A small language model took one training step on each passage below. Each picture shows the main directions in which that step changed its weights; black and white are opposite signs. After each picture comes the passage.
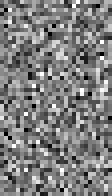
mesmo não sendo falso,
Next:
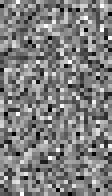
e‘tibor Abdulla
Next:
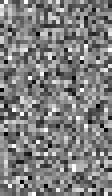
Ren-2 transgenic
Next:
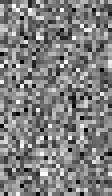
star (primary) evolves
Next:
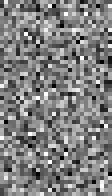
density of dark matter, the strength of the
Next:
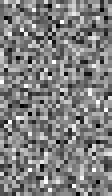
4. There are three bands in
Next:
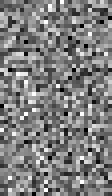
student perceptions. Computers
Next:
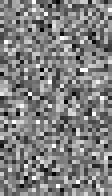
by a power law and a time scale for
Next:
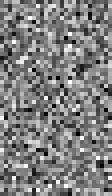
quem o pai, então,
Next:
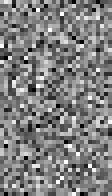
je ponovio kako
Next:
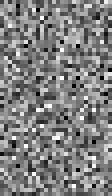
and Jameson-effect
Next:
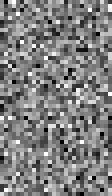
context-based information services so that,
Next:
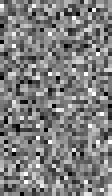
then the algorithm discards $s$
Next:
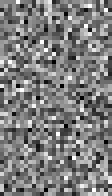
pollutants formed in engine
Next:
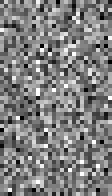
mass in this region corresponds roughly
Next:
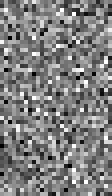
дозволяє не
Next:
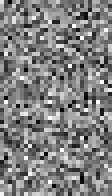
одного черновика,
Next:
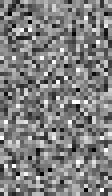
Rep. Prog. Phys.
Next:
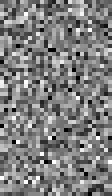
makerspace settings.
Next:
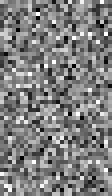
present the explicit expression for this
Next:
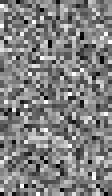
free choices are still available. To
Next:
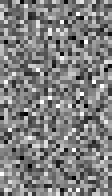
moeten meetbaar
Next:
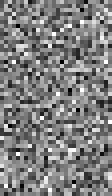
mechanism maps for three topologies in addition
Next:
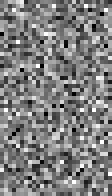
did not return and played an important
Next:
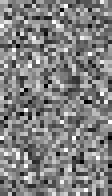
representative sequences from each group were compared
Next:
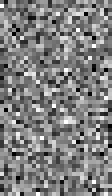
broadening that occurs due to
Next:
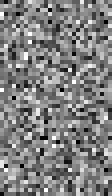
viscosities. By representing the
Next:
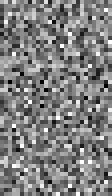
textura y el grado de
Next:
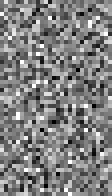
natural antimicrobial fungus
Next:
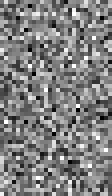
also pointed out that the evolution of
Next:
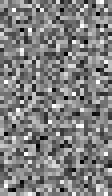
stock returns. Such a
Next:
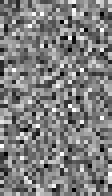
we have omitted a superscript
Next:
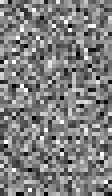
function. Estimating the underlying
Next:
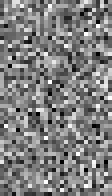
polynomials. These
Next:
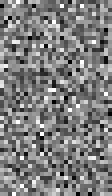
and assessed by or on behalf
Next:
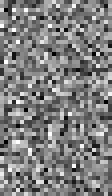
avoid inter-symbol
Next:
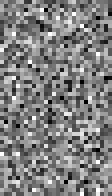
३. Periodicals:
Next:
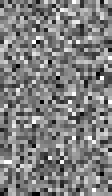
the $i^{th}$ particle
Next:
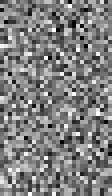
muvofiq iqtisodiy risklarni
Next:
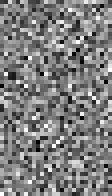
базируется на
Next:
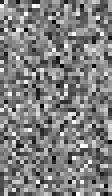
which in turn allows the formal
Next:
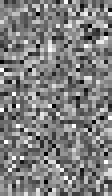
In such constructions, the modules
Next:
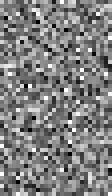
analysis reveals a log-linear relationship
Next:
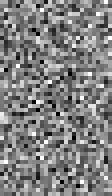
мышления можно
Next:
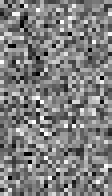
through all cache levels. The
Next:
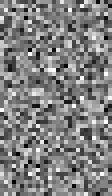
chambars bog'liq.
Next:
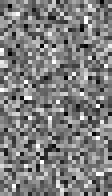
of the strip tracker. \item
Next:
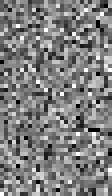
the dual-coaxial cable
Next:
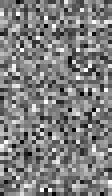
respect to age and gestational
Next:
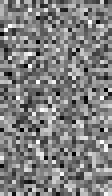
entry is randomly chosen.
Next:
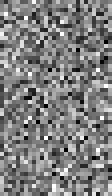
maturity. However, parametric model
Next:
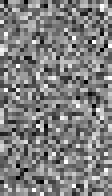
incident point $y$ and sample
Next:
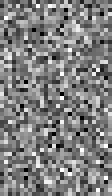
numărului de
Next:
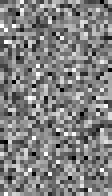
the starburst phenomenon
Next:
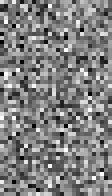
increment PC value for next instruction
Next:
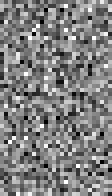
discrete element simulations of
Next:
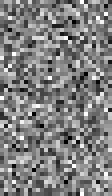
as follows: A family τ of
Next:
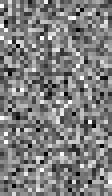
КНР: место и
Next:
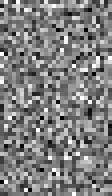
materials are the building blocks for
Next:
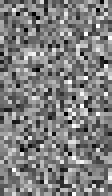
se observa una recuperación en
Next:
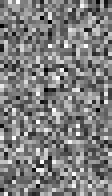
's are the coefficients and
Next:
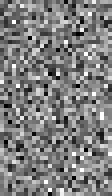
source terms for the intercell fluxes,
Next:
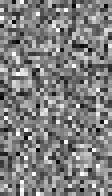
Convergence of ground-state energy
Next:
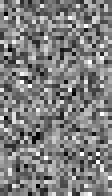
following constraint [25], (3).
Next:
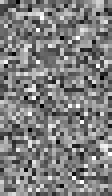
two stone knives
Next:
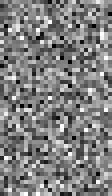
in LR systems. On one hand,
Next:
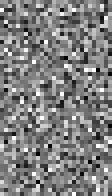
from the statistical nature of 298
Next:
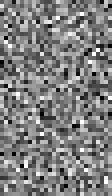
and labelled A+B), we
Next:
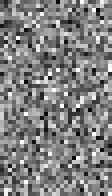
incident angle can be changed
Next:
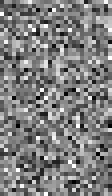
of some parameters of network traffic. In
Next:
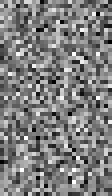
Vevo”, Tabita
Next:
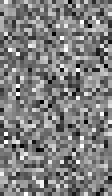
avessero iniziato nel
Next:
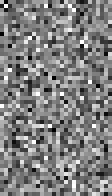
in a brief version of the
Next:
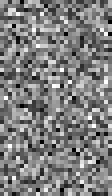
[Pedagogical bases of
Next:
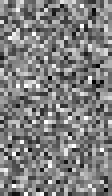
Ganas and Sanghas,
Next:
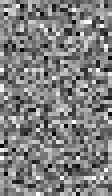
identifies some of the problems of
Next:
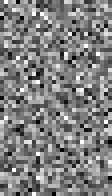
the high-pressure control valve
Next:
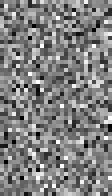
light in timescales much less than
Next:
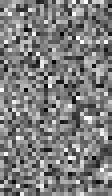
variações de massa. 3.
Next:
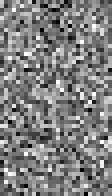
full QCD (right panel).
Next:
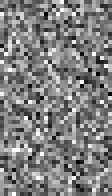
distinction in the religious
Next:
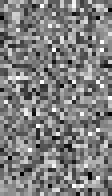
the combination of high-altitude
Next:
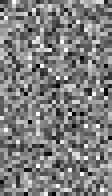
Coletiva, estudos indicam
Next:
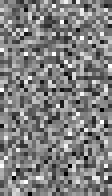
languages might create. Going
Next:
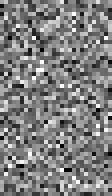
Nov 23 & VIMOS &
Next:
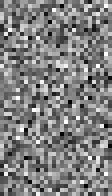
red, high acidity, and has
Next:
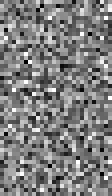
level.} \end{abstract}
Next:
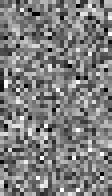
clothes that are simple and
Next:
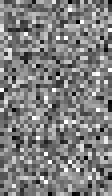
of the system behavior, such as energy
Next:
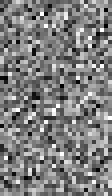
tested prototypes featured an
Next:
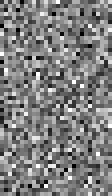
the properties of phases are fixed by their
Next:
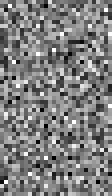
study group, then you do not need to
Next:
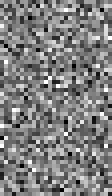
content rather than align with verified
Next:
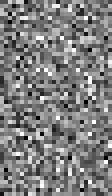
which implies that digital innovation
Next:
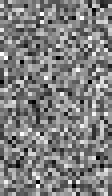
and between the total lag and
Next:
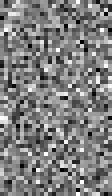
equations of motion, a de
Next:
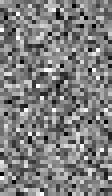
in Crystallo im
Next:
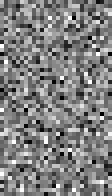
supersymmetry. As a simple
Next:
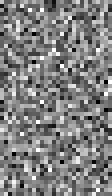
2. Neutralização das
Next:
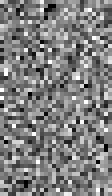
and Windows 10 and
